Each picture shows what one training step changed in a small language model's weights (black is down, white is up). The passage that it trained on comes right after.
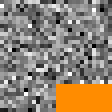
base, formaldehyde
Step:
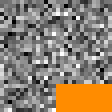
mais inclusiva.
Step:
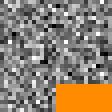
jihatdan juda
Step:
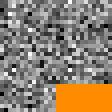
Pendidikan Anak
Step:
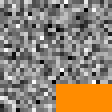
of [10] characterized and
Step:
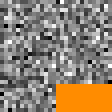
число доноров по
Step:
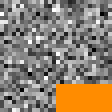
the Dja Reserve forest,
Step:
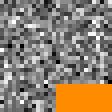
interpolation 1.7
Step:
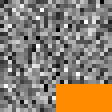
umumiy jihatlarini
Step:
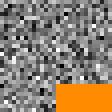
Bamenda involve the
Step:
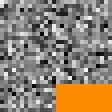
namaz aralarında
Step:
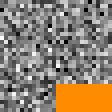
bone and was triangular.
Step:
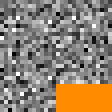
90s, something
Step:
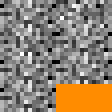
X X X X X - X
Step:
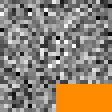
demand equation's conventional
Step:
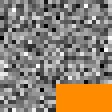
4. Great Figures,
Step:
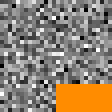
и дальнейшим
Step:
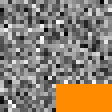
we believe that this project and
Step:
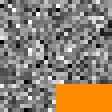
extension de percolation
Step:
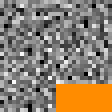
philosopher and social
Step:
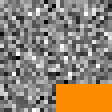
compact facility to be
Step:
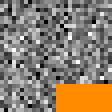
first method, which only uses the
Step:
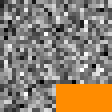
der vervangingswaarde
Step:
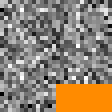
bir işin geleceğini
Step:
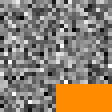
– плавание, тест
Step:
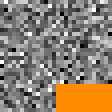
de espaços públicos
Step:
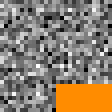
matrix, where they are
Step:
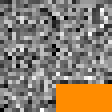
approaches, such as ILP
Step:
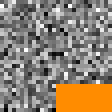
dos valores NDVI e
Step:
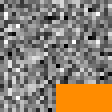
qurilishiga o'zining
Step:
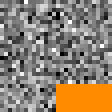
soil was less than that in the
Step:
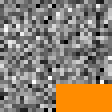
and selectors of new technologies
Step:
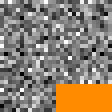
seno de la escena
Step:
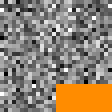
egos se acrecientan
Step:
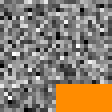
the perovskite solution
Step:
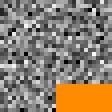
masters. He is often
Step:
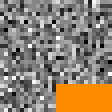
(NSE) and devoid
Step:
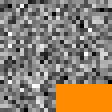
menjadi 2 yaitu
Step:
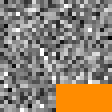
and Conditional Random
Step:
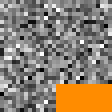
de dissolução de
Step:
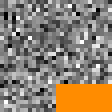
Masse bewusst
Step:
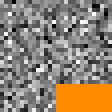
history was seen because of
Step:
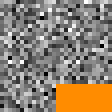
sensorializado» y a P
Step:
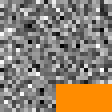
Polar and Non-polar
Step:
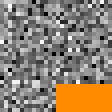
a regular school, under the
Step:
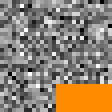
punto di vista economico
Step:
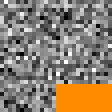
теоретические и
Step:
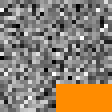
(in the broadest
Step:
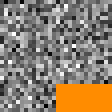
subsistência não são
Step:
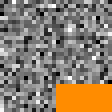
that there is no gainsaying
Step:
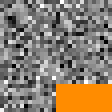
similares, en cuanto al
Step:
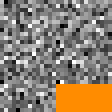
are built based on the training
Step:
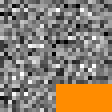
м. Київ,
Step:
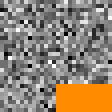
soil water retention under the
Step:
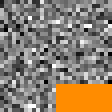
nodes in clusters of
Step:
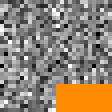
Regression The authors
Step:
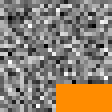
va ommaviy sportning
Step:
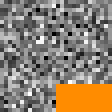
such as m/z isolation,
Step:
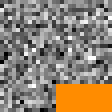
mm wide with 1 mm
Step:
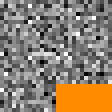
State, Nigeria.
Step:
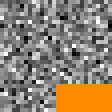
HepG2 cells
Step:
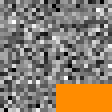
obtained in relation to the
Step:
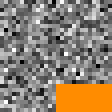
Prince, architect
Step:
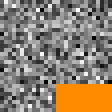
timely initiation of
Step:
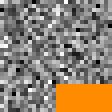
October 23).
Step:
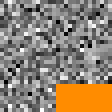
later, the delayed results lead
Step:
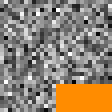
different stringency should be evaluated
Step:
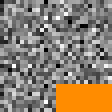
alternative perceptions where
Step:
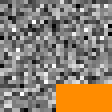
various biopesticides
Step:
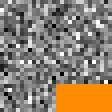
журнал*, 2
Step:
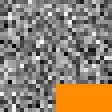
part of the paper is to
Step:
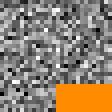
the dependent and independent
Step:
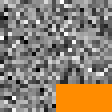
Amaliyotda profil va
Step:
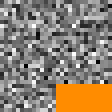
9, shows the Problems and
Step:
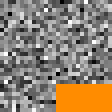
can be tested by experts with a
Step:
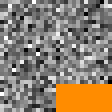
koku laipsniu,
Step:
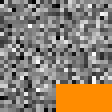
en la comercialización de la
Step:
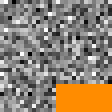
davlat nazorati
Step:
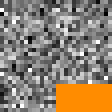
and other nations have recently
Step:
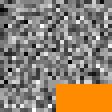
and Υ have the property
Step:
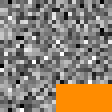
both short symptoms
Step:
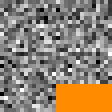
Die Grate und die
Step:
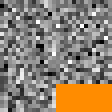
series – Readings in information
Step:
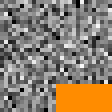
больных ветряной
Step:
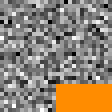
bo'lib xizmat
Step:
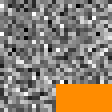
природе акте.
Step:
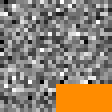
воєнного стану
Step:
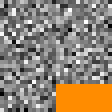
is larger than selection
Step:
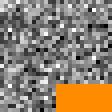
amalga oshirish
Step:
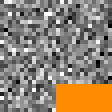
Turkish written
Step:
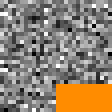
of organized criminal groups and
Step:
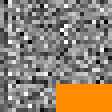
dengan kecemasan
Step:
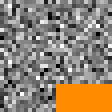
The principle of double effect
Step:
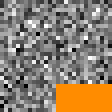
schools is reported to be as
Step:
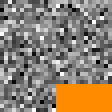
fully custom built
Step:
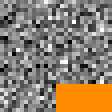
desenvolvida em trabalho
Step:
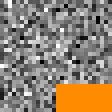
painted copy or
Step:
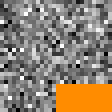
for training and teamwork
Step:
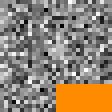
a beta coefficient
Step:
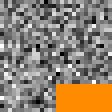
vacation time. As the
